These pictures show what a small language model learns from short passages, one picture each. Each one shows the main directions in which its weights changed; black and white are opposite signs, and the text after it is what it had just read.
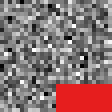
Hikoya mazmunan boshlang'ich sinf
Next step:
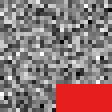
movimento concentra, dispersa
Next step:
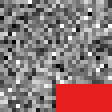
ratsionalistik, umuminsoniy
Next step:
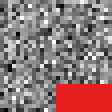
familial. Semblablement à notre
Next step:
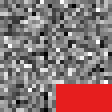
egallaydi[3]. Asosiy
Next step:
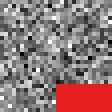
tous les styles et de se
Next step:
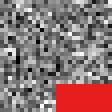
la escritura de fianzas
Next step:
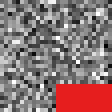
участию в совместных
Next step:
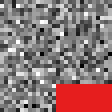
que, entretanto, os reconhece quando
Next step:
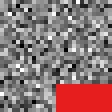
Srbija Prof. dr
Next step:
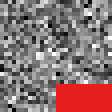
propia DCMI ha
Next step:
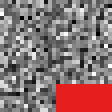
ersten Ausgaben selber
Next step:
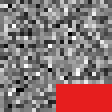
τιμωρία των
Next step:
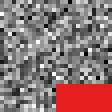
teachers' attitudes toward
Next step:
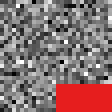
[8]. Anderlini,
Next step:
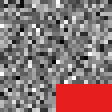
драматизації в умовах
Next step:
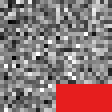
17 de la LOE, los
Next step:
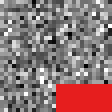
viloyatlarining sug'oriladigan maydonlaridan har
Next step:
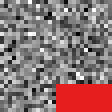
outlined, the solution of which
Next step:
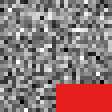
unilatéralement de
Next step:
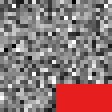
boradilar. Foydalanilgan adabiyotlar:
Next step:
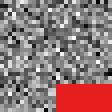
fol'klorga oid tadqiqotlari asosida
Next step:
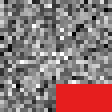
algunas ocasiones, el apoyo
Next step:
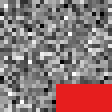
hamkorlik tamoyillari, texnologiyalari va
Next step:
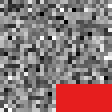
maiores variações deficitárias
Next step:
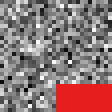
ёзади. У ўрта аср
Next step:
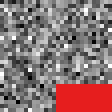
key element in implementing marketing
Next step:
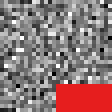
Tarik Wisatawan
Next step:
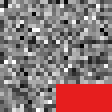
til siyosatini rasmiy va
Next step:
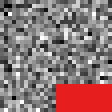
día a nuevos retos; entre
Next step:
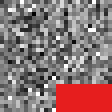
фикрлайдиган ҳар
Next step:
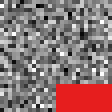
bitta kombayn bilan
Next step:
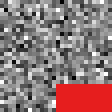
ko'nikmalarini shakllantirish uchun bolaga tabiat
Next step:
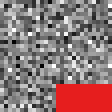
através do movimento do copo.
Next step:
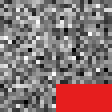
была повальной, число
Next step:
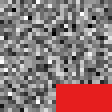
стараются растянуть
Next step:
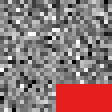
з принципами растрової та
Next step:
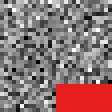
знаков в этом случае
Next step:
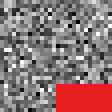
and all species of forester and
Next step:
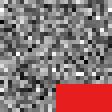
forma propia y adopta la del
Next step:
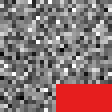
solid waste is a complex
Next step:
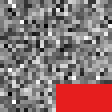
yoki yurayotgan yo‘limizdan
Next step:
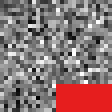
o'zlashtirish va ayni paytda
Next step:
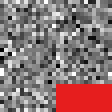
atualizados e conscientes sobre essa
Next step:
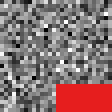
Jejaring sosial yang telah
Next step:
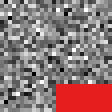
sabablariga, ularning hisobga olinishi
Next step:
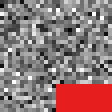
kirish qismida fanlarning paydo
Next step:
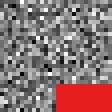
microscopio confocal de la
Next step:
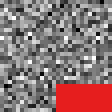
ikki baravar oshiradi).
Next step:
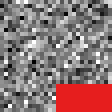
возникли другие, и общее
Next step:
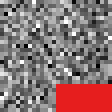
los urbanos. La pobreza
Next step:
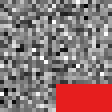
Bilecik Belediyesi -
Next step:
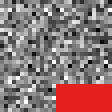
paciente com a cabeceira
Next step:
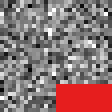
statul trebuie să
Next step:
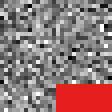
dilakukan oleh guru, terutama
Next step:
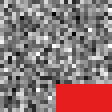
yang diisi ingin dihapus
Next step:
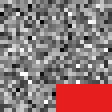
of bullying // J.
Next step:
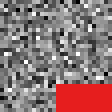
çalışan ve kendisi de bir
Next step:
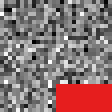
lingüisticamente um bom
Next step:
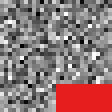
la dimensión psicológica como en la
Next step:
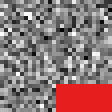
реакций в различных областях
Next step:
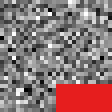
este o alternativă reală pentru
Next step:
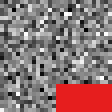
prettiness lies in her
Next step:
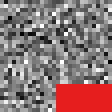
forma online, virtual, quais os
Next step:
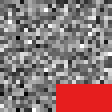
қолган қисми эса
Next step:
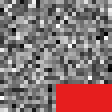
- b. Het spel moet
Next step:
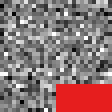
*Problemas de lingüística general
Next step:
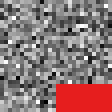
ҳақида қисқача
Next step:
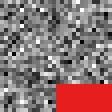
маъданли ўғитларни
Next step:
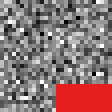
los modos de producción y que la
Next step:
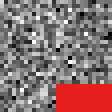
среды и цилиндрического
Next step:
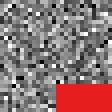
bo'lgan ma'naviy-axloqiy
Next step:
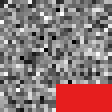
vůči lidem,
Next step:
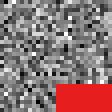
أوجه الرعاية
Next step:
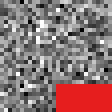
indicam a aplicação de métodos de
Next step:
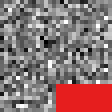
τώρα ευρήματα
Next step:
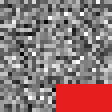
na que se combinan liñas
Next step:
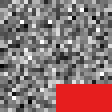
ушбу йўналишдаги фаолиятни
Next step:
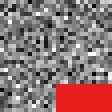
raqamli muhitning pragmatik talablari
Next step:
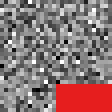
A, Glockzin G,
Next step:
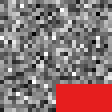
(alterarse o modificarse)
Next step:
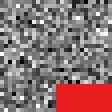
que ni Ponz, en
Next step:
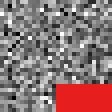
in het openbare beroep
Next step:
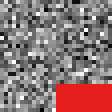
diese Sprache etwas Leichtes und
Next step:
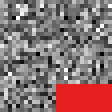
fréquentant le magasin
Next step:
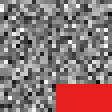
кдеография. М.,
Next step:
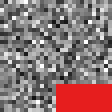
Boshlang'ich ta'lim nazariyasi
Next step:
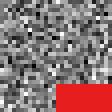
des informations d'une manière
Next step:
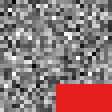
gender tenglikni rivojlantirishga qaratilgan
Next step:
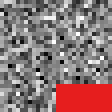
% des apprentis de la
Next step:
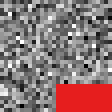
during fabrication of Gate
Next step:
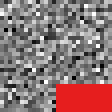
o'qituvchi faqat ta'lim berish bilan
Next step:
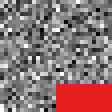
sejak 1981 hingga kini
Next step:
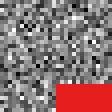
ao que diz respeito aos
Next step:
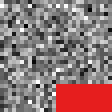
проводити комплекс заходів для розвитку
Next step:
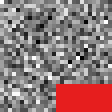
Республикаси Коррупцияга
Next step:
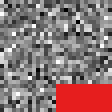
women's empowerment and
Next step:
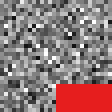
вести народ, установить
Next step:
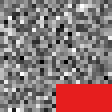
caracter procesual. Probele au ca
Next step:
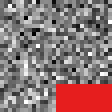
можно сделать вывод,
